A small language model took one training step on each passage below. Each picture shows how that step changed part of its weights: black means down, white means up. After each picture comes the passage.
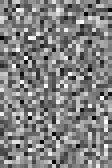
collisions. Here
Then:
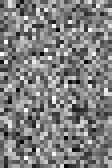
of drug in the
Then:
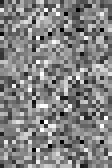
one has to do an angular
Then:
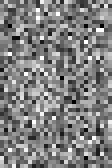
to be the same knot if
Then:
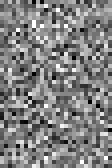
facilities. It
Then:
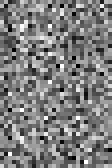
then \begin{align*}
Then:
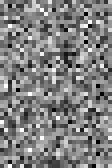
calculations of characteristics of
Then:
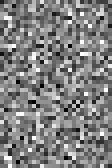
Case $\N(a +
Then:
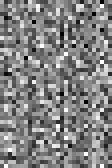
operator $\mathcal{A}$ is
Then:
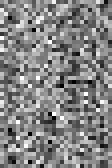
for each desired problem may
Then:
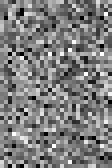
information in an uncertain
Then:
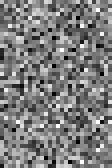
like lack of energy,
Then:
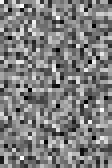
homogeneous with
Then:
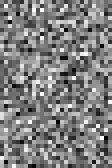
due to stacking of the
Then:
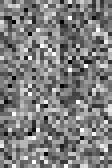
called a KT connection by
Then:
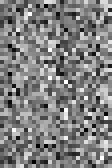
studied with the partition
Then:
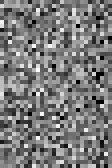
brain tumour
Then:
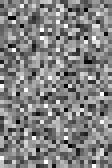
analysis, it was concluded
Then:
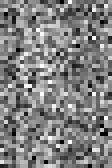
then defined by looking at
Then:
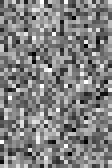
to be equivalent to the
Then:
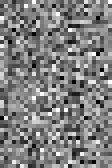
of rn}, we have that
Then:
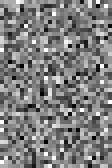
Author Contributions:
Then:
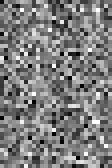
of dimensionality”.
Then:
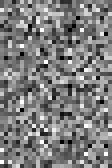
where x is a value of feature
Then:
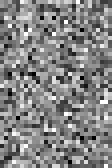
generated by $T$ in
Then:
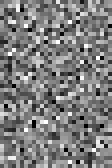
normal (in short:
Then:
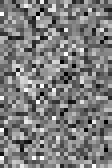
mass placed by the density
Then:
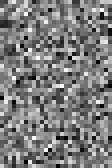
D., Ivic Z.,
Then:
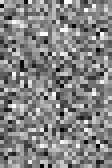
with coefficients in
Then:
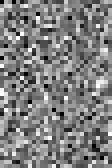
planes split into three
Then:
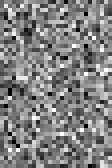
feeding zones of
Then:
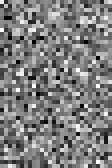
properties of low-dimensional
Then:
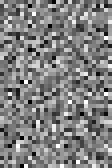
enter details
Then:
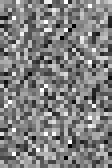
LoRA ft &
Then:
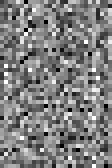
be obtained from the input
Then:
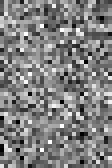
the convenience of the
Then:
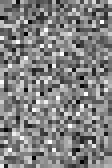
We see in the console
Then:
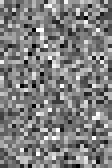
d \big)$ is called a
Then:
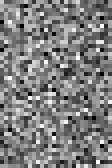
slightly lower
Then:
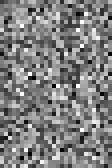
vector along the $z$ and
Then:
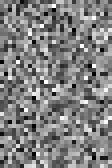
irreducible at
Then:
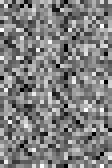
significantly performance of the information
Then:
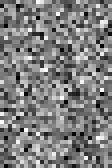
gas exploration, and
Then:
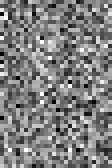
results of the research show that
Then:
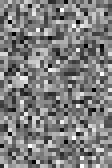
when accessing public
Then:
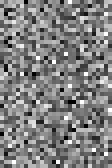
graph collection with limited
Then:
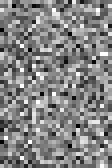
{\em International
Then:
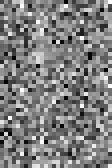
how to use translation
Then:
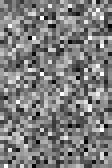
much more information beyond
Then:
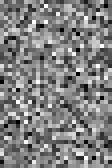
phases where making pure
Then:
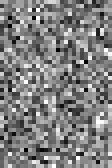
the measured position of a
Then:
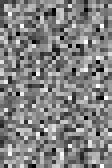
a Toshniwal
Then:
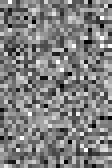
or an institution. As
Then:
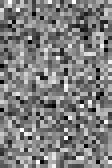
axis ratios through
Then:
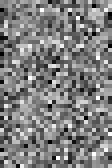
the long-term mean
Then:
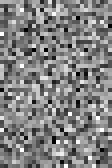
3 Distribution and
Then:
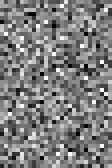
larger, rare
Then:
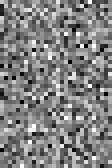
the unit of $p$,
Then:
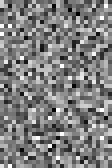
rhythmic properties
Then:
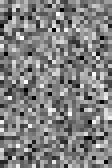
$L$ at zero and
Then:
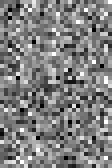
red circle.}
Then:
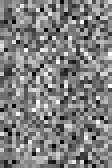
up to degree level whose
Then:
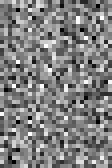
an equivalent definition.
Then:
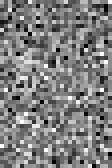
particular, the homologies
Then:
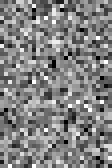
$\cO$. In particular,
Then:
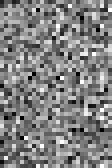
Banach ideal.
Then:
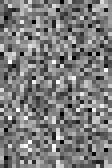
out by subtracting from
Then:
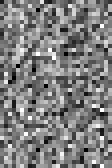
due to several factors
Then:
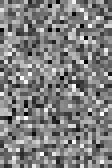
the Copernicus
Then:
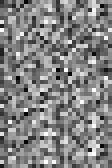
\downarrow & & &
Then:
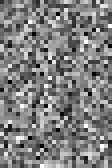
while S2 is a cm
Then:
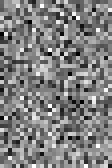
of field-metric
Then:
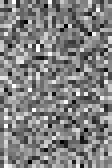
into an initial segment
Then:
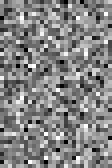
value chains: a.
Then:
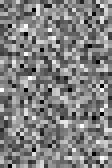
} p \equiv 1
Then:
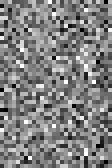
process of education and the
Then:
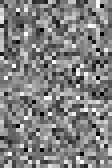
recording for a video
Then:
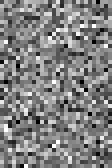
the idea generation
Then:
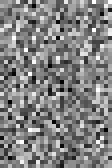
invariant (frame
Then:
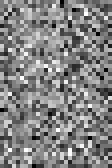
we apply the results from the
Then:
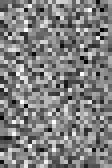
linked and 11
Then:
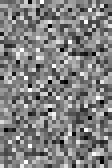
indeed, this fact will
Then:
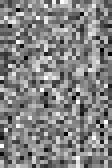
& \mapsto &
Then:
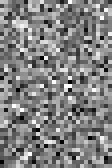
method when applied in the
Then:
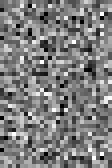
with complete symptom
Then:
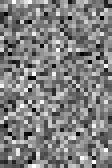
including Keras,
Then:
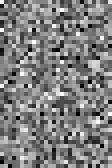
spaces of high power,
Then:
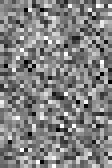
we get a fast method
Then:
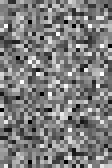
non-negative function
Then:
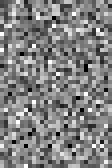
B_1^n \subset
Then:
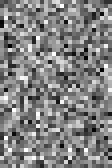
take the cost reduction
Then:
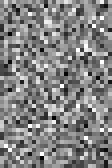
flows on the lower
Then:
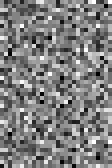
\nonumber\\ & \quad
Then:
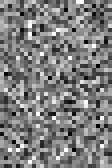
dark circles denote
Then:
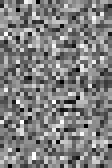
damping and dynamic
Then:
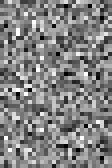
dividing the differential
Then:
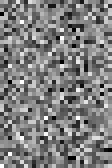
that \begin{align*}
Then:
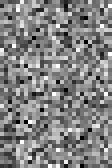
J. Kalton}
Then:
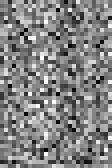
sufficient to perform a
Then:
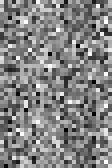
reagent complex formation shows
